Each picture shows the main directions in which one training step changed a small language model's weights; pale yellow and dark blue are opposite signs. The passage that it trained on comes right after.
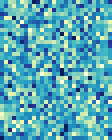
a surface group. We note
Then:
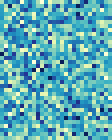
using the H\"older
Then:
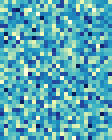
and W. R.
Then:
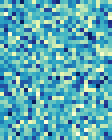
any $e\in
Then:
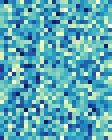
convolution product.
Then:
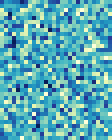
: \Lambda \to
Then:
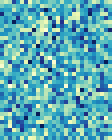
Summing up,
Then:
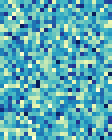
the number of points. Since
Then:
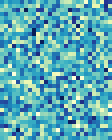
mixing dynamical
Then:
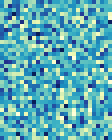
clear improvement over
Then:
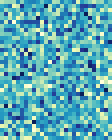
of $K$-modules
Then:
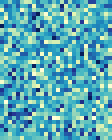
was proved as a~part
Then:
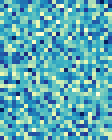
\eqref{eq pr
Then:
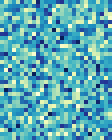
induction we show that it gives
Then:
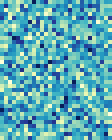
pairs. We use the following
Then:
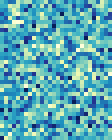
quantum VOA. It
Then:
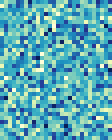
M$ be von
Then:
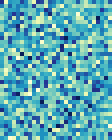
open problem for geometries.
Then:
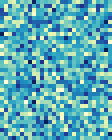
$5$ having no multiple
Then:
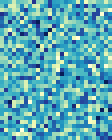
order of $G$, the
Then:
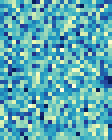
the top and bottom
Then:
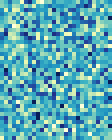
identified with two subgroups
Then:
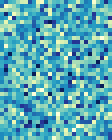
all-one (or
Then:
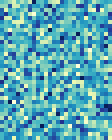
$ is equal to $
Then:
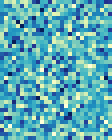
our aim is to obtain
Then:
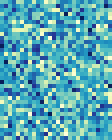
stopping time requires
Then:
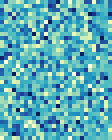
A simulation study was
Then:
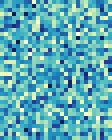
Every link diagram is
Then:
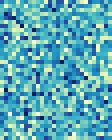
algebras and their cellularity
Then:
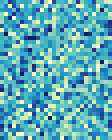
the vertex and edge set of
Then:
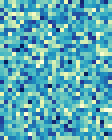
by $2$ gives the
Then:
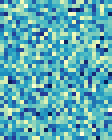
Further, for the weak
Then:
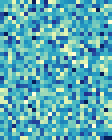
$\tau$ and the
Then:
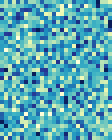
is unreachable
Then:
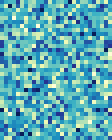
\cite {LG},
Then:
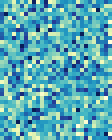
$\omega'$ in this set
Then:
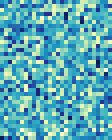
metrics with constant Ricci
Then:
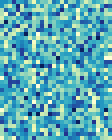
is done with $\beta=
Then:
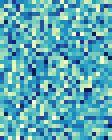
is an open convex set,
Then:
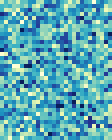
general type. It is well
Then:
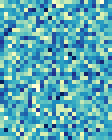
existence of a spinor
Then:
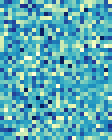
bars indicate the
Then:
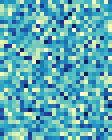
a complemented graph.\\
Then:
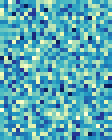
subgraphs are maximal planar
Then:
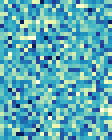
that the number of such
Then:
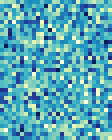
of~$U$ on a
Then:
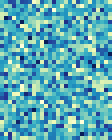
a $3$-manifold.
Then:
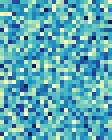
no modifications of the
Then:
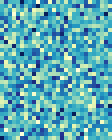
attracted at a
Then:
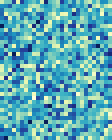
condensation for each
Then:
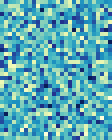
obtain \begin{align}
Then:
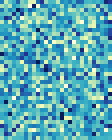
regarded as a
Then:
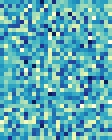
v<0$, which
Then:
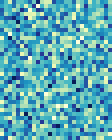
approach; it assumes that
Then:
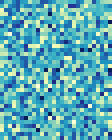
will be the sum of
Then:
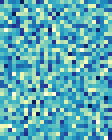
dimensional subspace $\clv$
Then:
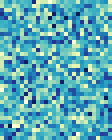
inequality} One of the most
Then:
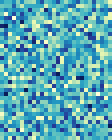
each $d(i)$
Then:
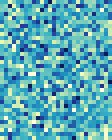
the second term vanishes and
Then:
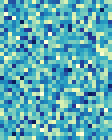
some $i$, then
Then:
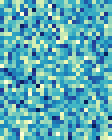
model problem we approximate in this
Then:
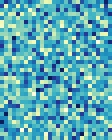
\end{align*} since
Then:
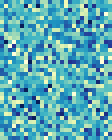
minimal prime ideals of
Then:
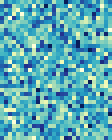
edges. So, suppose
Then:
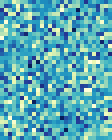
is an affine variety over
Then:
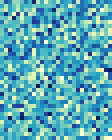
which yields the claim for
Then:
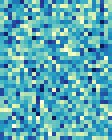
x)$ and $\epsilon >
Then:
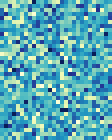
$M$. The target
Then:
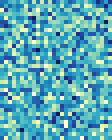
between Analytical and
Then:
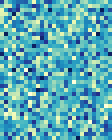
maps are quasi-isomorphism
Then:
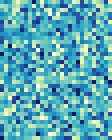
spheres} As
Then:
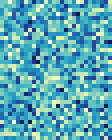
(e) real,
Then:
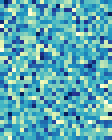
linear system, that minimizes
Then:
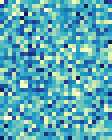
need the following result (known
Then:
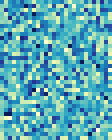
algebras in almost Abelian
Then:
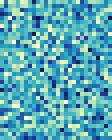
orientation we must choose to
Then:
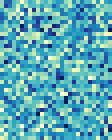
flows can be found
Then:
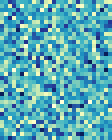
the $\Gamma_i$
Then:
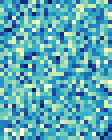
between $M$-valued points
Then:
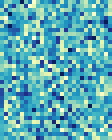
= 0$, and we note
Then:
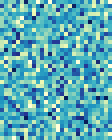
is constant as~$t$
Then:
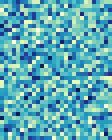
may fail to accurately
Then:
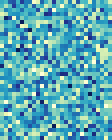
a direction $v \in
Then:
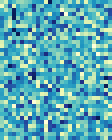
\to z \noedge
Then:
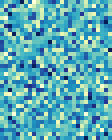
= 1 + \varphi
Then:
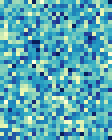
II functions satisfy a square
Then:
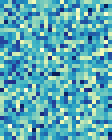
is generated by drawing an
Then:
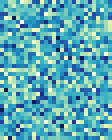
a local diffeomorphism by
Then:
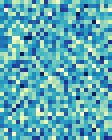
points. On the other
